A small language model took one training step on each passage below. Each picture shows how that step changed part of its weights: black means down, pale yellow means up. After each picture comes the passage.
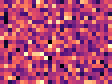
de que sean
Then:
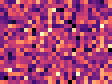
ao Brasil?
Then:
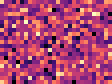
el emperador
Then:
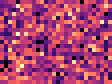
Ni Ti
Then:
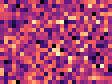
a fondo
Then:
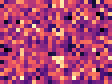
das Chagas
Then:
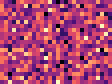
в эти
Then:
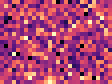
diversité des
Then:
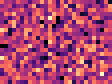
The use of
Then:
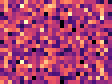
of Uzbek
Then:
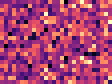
partida uma
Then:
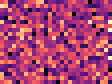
sistema; -
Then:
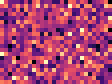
los retos de
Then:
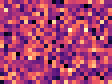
aims to
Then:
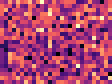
Z kolei
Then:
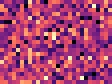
meva va
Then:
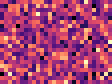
bolalar va
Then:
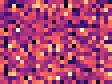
lo que es
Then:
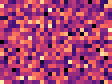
у тому
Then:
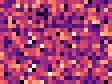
No se
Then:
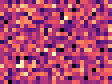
de la variable
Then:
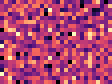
пг /
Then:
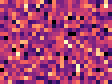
in RAMI
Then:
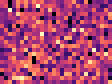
poder de
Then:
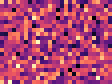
biz yosh
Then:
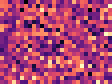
legales que
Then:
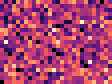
do material
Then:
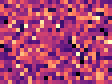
ich das
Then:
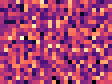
com valor
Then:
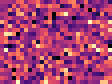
ishlab chiqish
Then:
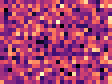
No que
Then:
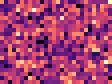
N là
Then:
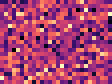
necha fanlarni
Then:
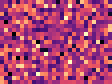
de la red
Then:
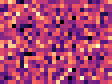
des contextes
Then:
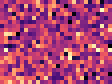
chiqish va
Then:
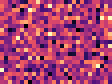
del carbón
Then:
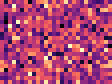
Federal do
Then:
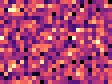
tipo quasi
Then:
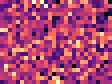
region of
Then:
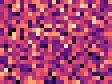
such as
